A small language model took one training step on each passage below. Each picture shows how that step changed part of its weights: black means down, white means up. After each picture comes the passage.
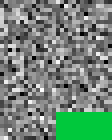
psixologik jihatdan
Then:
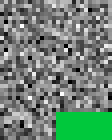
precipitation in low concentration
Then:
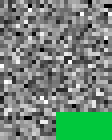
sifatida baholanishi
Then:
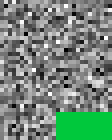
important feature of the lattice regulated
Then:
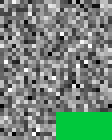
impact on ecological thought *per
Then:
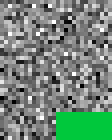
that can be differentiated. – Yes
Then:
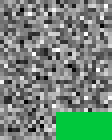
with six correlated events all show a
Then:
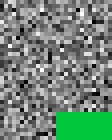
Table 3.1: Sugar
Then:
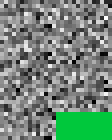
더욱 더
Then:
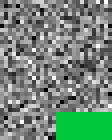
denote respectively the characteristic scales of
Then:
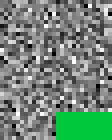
is relevant to check the effect of different
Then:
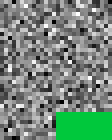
tarde possam fazer o
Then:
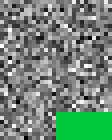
we use group-scaling, that is,
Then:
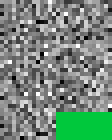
STSM control to regulate the
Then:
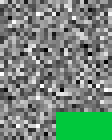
= Z \setminus S_k$ and
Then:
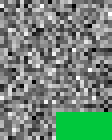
long. The experiment found that the electro
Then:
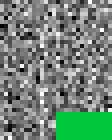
is typically well approximated with a
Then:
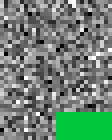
the ¹H n.m.r.
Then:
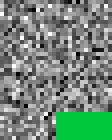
Sec.~\ref{Sec:x}, while
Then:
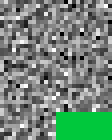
важную роль в
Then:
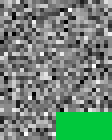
tecniche medio-alte,
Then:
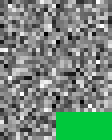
of relevant frequent words at the
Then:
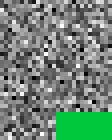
is a formula. \item If
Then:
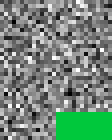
toezicht hebben te
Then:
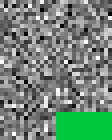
driven by the optimized pulse
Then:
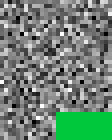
été constitué à partir de
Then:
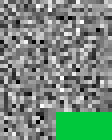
fizice accelerate [1].
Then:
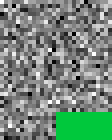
the "Computers and Human
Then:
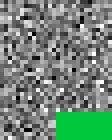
data insufficiency issue at a
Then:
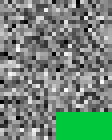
a depth of $h_2 =
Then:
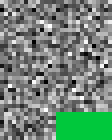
em Criminologia pela
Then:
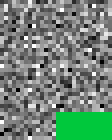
phase-matching condition under which the
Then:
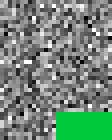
disk. The cool spots on the
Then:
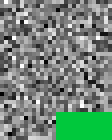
tidak adanya sekat atau
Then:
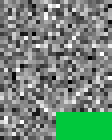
existing system, where its function is to design
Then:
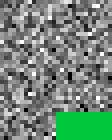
subterfuge, to improve
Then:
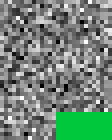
duty cycle of $\sim$
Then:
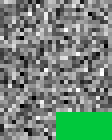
optimization strategies should be taken into
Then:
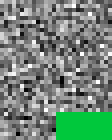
Khan¹, Pranav
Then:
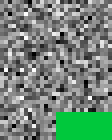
j} \frac {\k0 \fkj
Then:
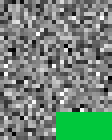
high concentrations of some biologically
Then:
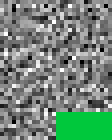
fascista: Dovunque la
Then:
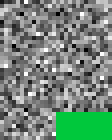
ventilation, and infection control
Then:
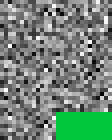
of the nucleus in regions
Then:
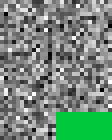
separate run was started with different
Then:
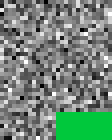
bor amin bo‘lamiz.
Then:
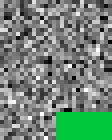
nanoparticles and as a result of
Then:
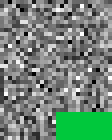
\pm 5$ are visible. For
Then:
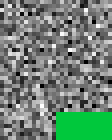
challenges in quality housing
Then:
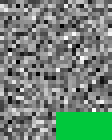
(upto ionic strength,
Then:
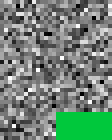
l’anterior capítol
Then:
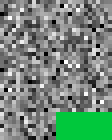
& \ddots & & \vdots
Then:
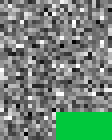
of VMD model the c-quark
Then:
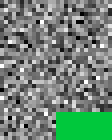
two hosts despite remaining
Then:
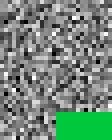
adaptive applications orchestrated
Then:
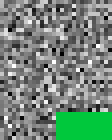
of state-owned enterprises
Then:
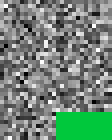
the compliment, (iii) providing
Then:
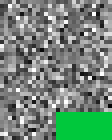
best with small cluster of size two
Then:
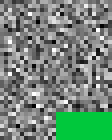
original contributions presented in the study are
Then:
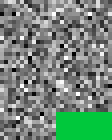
\in \mathbb{R}^C$ is
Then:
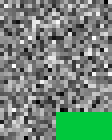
rins é filtrar o sangue,
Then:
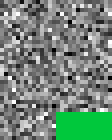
to follow. Keywords: rural
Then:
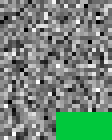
the smaller sub-regions, which we
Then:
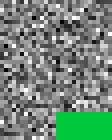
than that of the DM interaction in the
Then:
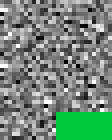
oscillator written in terms of
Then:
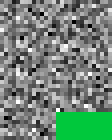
примењује у
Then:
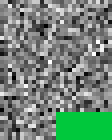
field parallel to the $ab$
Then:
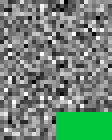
berupaya menerapkannya
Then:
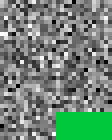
internet interconnection policy.
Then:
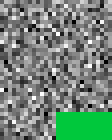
iteration, respectively, corresponding to
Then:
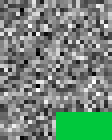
su gestión. Además,
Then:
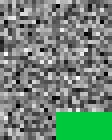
Kohti planetaarista
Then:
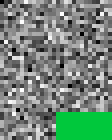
to text or image [16]. It
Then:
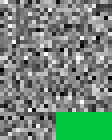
skills: understand the
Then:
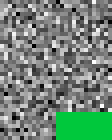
do not imbed environmental agendas
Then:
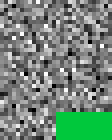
manuscript and agreed to be
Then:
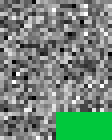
under the receiver operating characteristic
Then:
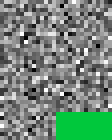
knowledge and experience useful for their
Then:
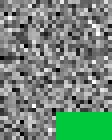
polarization are in agreement. However,
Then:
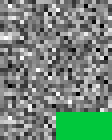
of possible values Parameter values can be
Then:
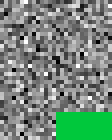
Ta'limdagi bir xillik
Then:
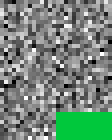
sense the expression assumes within the
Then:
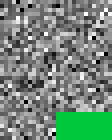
one (1) if meetings are held
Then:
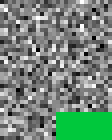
spatial diagonal elements of the
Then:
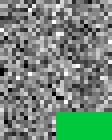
set of multipliers associated with
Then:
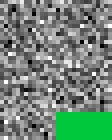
a more powerful device comprising
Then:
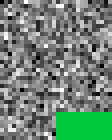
image of the microdroplet,
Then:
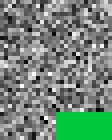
metric (4) is evidently
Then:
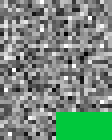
*Interdisciplinary Journal
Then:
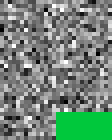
of all stars under consideration around the
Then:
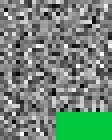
Buxoroning janubiy
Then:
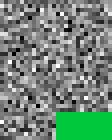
to the neutrino fluence limits
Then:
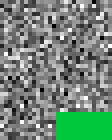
This method consists of trying many
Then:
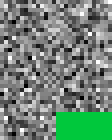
típica desenvolvida em
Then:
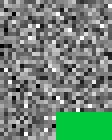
to the glueball much
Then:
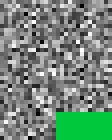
Thus clustering within networks reduces
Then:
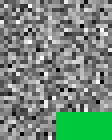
an enabler, a driver for
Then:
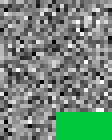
asosiy manbai oliy
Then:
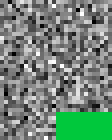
To deal with this, we worked with
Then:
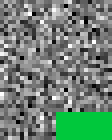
into only one single-qubit rotation.
